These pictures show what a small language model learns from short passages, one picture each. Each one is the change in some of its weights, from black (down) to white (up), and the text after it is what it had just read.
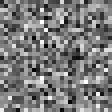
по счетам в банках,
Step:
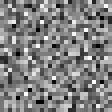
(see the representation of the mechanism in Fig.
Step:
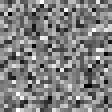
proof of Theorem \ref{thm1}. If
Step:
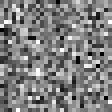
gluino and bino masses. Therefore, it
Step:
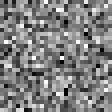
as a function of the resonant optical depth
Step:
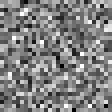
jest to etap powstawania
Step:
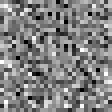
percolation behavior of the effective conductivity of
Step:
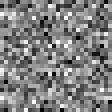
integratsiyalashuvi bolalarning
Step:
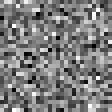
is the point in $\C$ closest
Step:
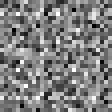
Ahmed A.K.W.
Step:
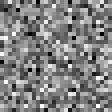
the readers to check the studies in
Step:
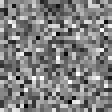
com isso, a importância em ter
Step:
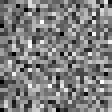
we need $k+z$ and $k
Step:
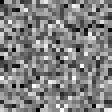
allow us to establish the best options for their
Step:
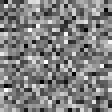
Cultural del Ministerio de
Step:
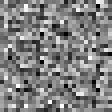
translational symmetry for the Hamiltonian dynamical systems
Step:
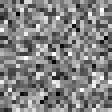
cual se definen los Estándares
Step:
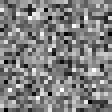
a free construction of Kantor familes.
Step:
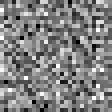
long as one of the newer language
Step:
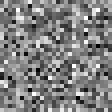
of Research Center of Cloud Simulation
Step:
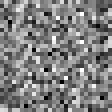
lain digantungkan sebuah
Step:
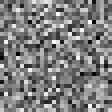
. At these points $\phi$ and
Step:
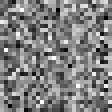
plastic which can be treated as a
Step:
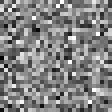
\cite{wang97}; Alam \&
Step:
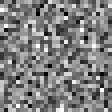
of differential cross-sections can be made.
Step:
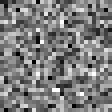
gauge theories, while it is also long known that
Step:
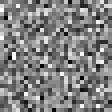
the connectivity of the graph in expander
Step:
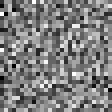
a singular point for $A = B$, where
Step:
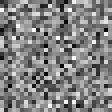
terms \emph{entanglement} and
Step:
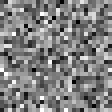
by THREE. It was also observed
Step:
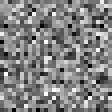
the dimensional reduction of the spinor field is \[
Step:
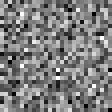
respublika bo'yicha yalpi
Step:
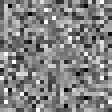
by the bound state is recovered by substitution
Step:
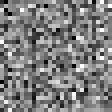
XRFs and to the HN
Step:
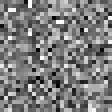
prediction of CC1$\pip$
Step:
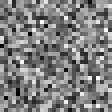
in the absence of external forces, is
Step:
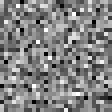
authors empirically for solving particular problems of
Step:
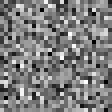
qo'llanmalar, ilmiy maqola va
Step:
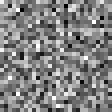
é frequentemente localizada em
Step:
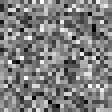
phase space thus introducing reference to the
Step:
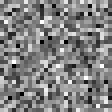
word ``diameter'' refers sometimes
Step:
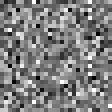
renormalization, we must calculate the coefficient of
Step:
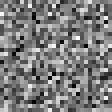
top row contains all 13 possible 3-node
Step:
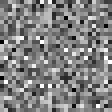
We have not been able to clarify the
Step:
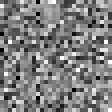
vertices which are connected to vertices from $N$
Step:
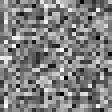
Compute the Laplace single layer potential
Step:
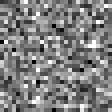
the propagation matrix. We observe that the new
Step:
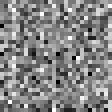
aerobowej dzieci i
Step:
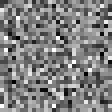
we find that learning MFCC and/or
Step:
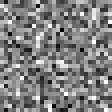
do concreto. Fonte:
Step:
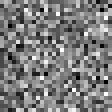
degenerate $r$-Bell polynomials in
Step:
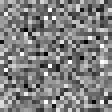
середньої освіти та
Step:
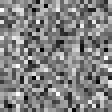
vjerske blagdane sa
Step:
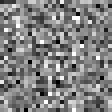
Karshi Institute of Engineering and
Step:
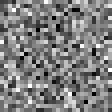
generated by $\Delta_1$.} {\bf
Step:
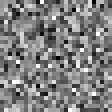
the first and third arguments, in order to move
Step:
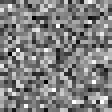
theorem and the character table of $G$.
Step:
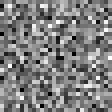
is $g$. The family $\pi :
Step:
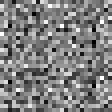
high accretion rates from the wind
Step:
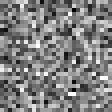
multiple, similar, experiments. This indicates the
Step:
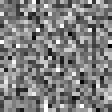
discretized using a second order ($O
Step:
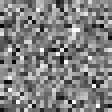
and there is no anisotropic shear
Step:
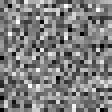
cover all of $W$ and thus will be
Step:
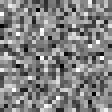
usually very high and hence impractical to
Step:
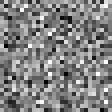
бошланғич тўрни
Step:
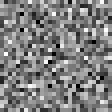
the leading order of $\lambda$. The precisely measured
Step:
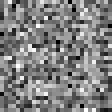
A partir do perfil traçado dos
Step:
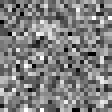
list $L(v)$, one can select
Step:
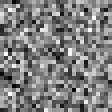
proper l.s.c. function with
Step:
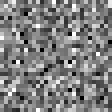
sistema di codici assegnati
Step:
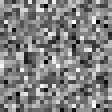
a parameter representing the importance of the distance
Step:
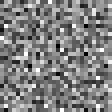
of interband transition and band-gap.
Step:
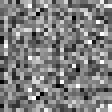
the base manifold $M$ invariant):
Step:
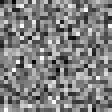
out that similar processes also take place in
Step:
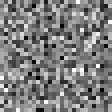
с. 9. Шульдишова
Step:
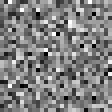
is a modular form with respect to
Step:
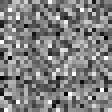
and \eqref{HO=EO}.
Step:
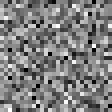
in Fig.~\ref{fig_Fish}.
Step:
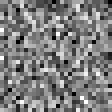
Bu borada, shuningdek,
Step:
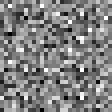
using MCPE with the same number of coordinates
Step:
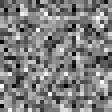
momento, toda la responsabilidad
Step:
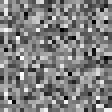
HD requires signal processing methods, HAR
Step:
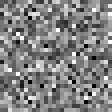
existido; la misma que es
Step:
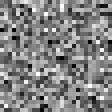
Subject through Systems Theory. In
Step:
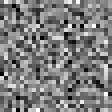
всегда стояла перед
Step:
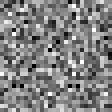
aplicações no ensino médio e
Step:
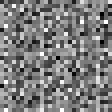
ЈЛС вршење
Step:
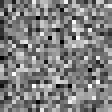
to zero, and for $1 \leq k
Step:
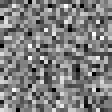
must intersect one of the $1$-dimensional
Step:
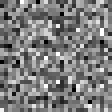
cara ilegal (korupsi)
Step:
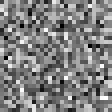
to isocontours of continuous fields,
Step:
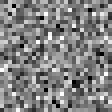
by the \textit{Lorenz
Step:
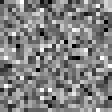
Bologna,}} \centerline{{\sl
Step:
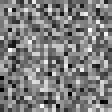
$x\mapsto x$, $y\mapsto
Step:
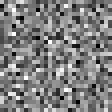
- \frac{\theta }{\sigma
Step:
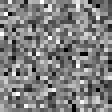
this geometry, the 1T´ and
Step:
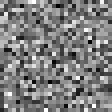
range (Madau 1992). The function
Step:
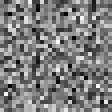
\ref{F2} we get that $
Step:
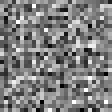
daring (Fatria &
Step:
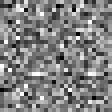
Abstract. The article examines the theoretical
